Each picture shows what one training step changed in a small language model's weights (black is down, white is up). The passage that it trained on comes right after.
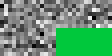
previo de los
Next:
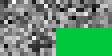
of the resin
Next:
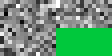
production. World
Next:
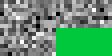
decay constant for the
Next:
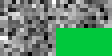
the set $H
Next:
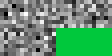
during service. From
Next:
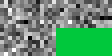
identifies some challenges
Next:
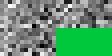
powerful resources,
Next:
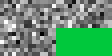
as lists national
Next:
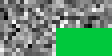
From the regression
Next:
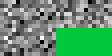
is to investigate
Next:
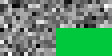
very near its theoretical
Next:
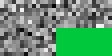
de salud.
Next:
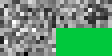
of the humanisation
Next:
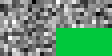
this research, is
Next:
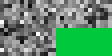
of supersymmetric
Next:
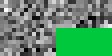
a probability density function
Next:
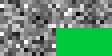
shown in Figure
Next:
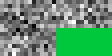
and it affects
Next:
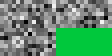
the selection rule
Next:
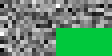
hisobga olgan
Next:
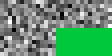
respectively. Only
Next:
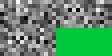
manba sifatida
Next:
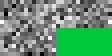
method. The second
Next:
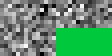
Note that, in
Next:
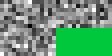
conducted revealed that
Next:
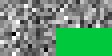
and living in
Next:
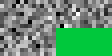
while hydroxide
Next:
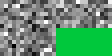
strategies impact the
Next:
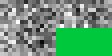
object, and
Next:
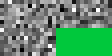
Todos los
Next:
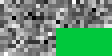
o corpo
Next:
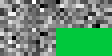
ular tomonidan
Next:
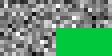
errors for the
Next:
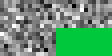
we search amongst
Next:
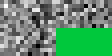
from lower distances.
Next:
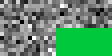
plate at
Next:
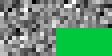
was provided, we
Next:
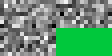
5. Conclusion
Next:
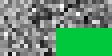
of outage
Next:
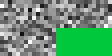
make decisions about the
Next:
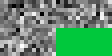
rays observed in
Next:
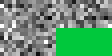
to understand the mechanism
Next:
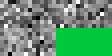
control various properties of
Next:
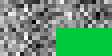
system, we
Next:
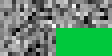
inputting the corresponding
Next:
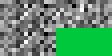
we always have
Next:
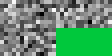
Next, we
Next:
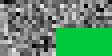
atau 5%
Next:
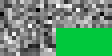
two factors.
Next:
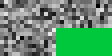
mucus that
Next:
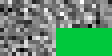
All the process was
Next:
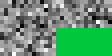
by the different
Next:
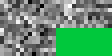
rich, detailed
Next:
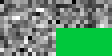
The surface cools
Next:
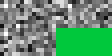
Pointing out
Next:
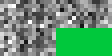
safety apps,
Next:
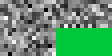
for each binary,
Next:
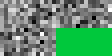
iterations of this
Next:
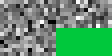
were realized by
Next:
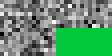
the short story
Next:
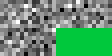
and have been
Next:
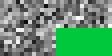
can be written as
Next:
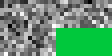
rate is achieved for
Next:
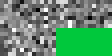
o aumento
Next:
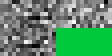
the controlled and
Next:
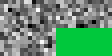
the method carried out
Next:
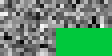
de recursos
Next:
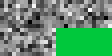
for the total matrix
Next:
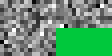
phenolic compounds
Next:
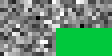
purification the
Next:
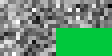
and negative.
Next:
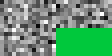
contribution of all the
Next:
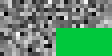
conducting the
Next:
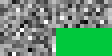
the nonlinearity of
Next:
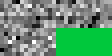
the dominant
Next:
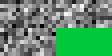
in NaOH
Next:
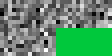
definido las
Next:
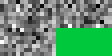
the said
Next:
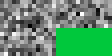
first row transition
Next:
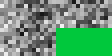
potential, the
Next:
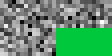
using energy dependence of
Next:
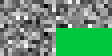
visualization results indicate
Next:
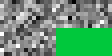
encouragement design
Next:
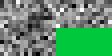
verified that we
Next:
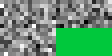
angles above
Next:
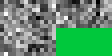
up even more weight
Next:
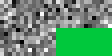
parental em
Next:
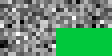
focal radius
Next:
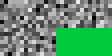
certain systemic
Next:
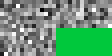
however that the effects
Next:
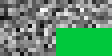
das Fehlen
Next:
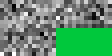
night. With
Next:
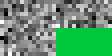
line series. The
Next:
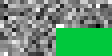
the operator norm).
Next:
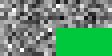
introduced in order to
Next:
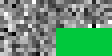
la que se
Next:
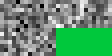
becomes an important resource
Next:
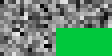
replacing the
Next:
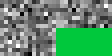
2 marks |
